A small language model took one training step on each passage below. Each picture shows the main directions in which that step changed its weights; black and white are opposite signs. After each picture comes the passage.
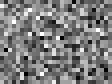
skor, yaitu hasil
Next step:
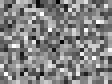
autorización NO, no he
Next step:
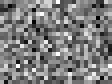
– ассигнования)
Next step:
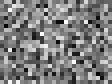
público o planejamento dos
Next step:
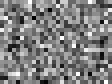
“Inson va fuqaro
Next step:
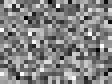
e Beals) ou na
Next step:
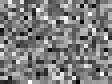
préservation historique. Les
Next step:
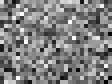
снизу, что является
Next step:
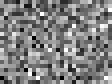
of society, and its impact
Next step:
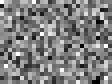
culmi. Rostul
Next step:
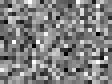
цифровых инструментов для
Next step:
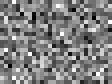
оцінювання рівня
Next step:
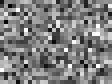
любой поступок,
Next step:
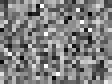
incorporar uma variedade de
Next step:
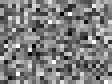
uchun umumiy o'rta
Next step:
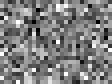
к эпитетам как
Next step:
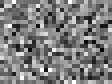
e engajamento dos
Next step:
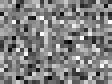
фаолият тури»
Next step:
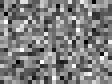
urbana, promovendo um
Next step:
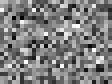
o'zining hududiy
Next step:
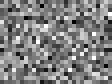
революции и создание
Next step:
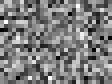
ва иқтисодий
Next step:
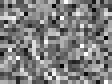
и науки. По
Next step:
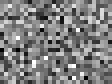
для сталого розвитку та
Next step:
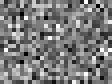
associated with work where
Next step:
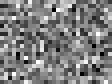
особливо на початку
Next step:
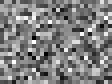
y hasta el 2005 y en el
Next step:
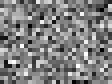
В настоящее время
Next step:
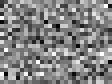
отдельно взятого
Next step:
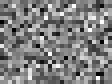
ijtimoiy, huquqiy, psixologik
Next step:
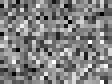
uma diferença, onde
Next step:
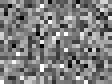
City. Suggestions
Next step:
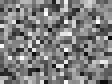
qual reúne em 720
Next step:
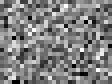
legales le permitieron a
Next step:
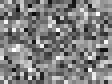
бошқармасини ўз
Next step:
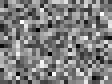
5. Lex.uz
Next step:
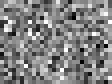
of Samarkand State
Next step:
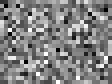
Libras como L2.
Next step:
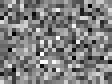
yapılarak, açık
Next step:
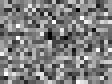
cremas cosméticas para
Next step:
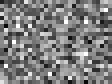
prevention. Where in
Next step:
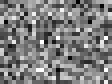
Ганну. Тому
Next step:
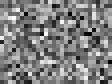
1$. Низький
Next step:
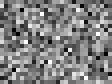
ce se referă la resursele
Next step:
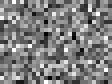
nephrin gene.
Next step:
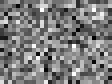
amalga oshirish talab etiladi:
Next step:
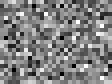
Ost und West.
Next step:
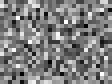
2008). Diante disso,
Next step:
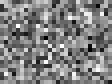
que la sujeción de los
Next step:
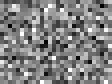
iqtisodiyot fanlari bo'yicha falsafa doktori
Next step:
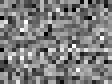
решения поставленной
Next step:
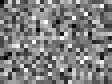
Pinacoteca do Estado
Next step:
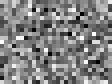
Львові п.
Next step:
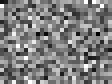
so'rov natijalariga
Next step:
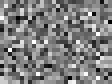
se organizó en torno a
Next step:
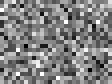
[formati aperti e
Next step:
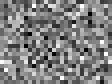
viyol sistemi,
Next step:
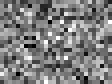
источников 1.
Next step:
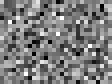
het terrein van het management
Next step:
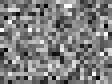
свободно владеют
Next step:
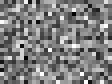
doğrudan ya da
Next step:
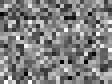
adota uma abordagem
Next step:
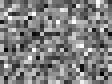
fikrlarni bildiradi.
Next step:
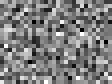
xwe û welatê
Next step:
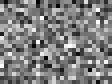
Evocações $F <
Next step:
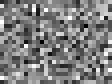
М. Гоголя.
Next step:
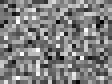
identifiés par Miles
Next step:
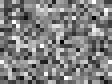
oshiqni qatl etish
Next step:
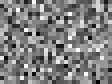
uning samarali taqsimlanishi
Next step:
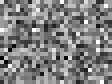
биологически неродного
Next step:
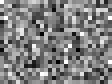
la tensión de estos
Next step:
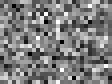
- Brasil. Estatuto do
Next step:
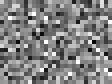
fikrlash kompetensiyalari 248
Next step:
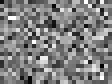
5. Диск билан
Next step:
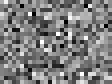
LEOC, Berenguer
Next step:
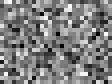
du changement permet la prise
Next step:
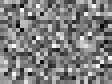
picture, but on
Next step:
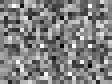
day webinar:
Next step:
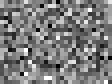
și politici de etică
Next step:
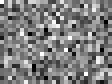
| 16. Ложкін
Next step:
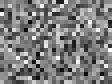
miya ustunining
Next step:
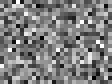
geral, busca encontrar no
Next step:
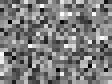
F.: *Teoría
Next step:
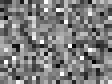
+ Zarf-fiil
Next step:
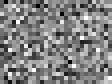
susut bobot buah
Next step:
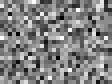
conclusão que devem usar
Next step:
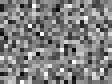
uning ichiga obyektga
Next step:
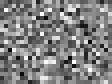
particularly in the field
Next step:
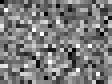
edi. Dastlabki elektron
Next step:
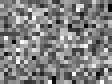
y el comentario de
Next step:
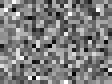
di Desa Sajau
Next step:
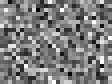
Balance. Schule und
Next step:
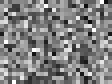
baholash va loglarni kuzatish
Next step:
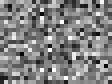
deb shoir nasihat
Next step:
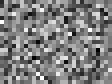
tarkibiga Bosh vazir
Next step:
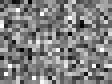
F.S. – Doctor of
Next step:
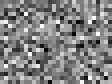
механизм. В
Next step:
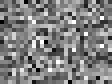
2,3 baravar
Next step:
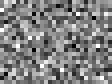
nichts verloren.
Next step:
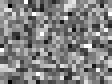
holda avtomatik boshqarish
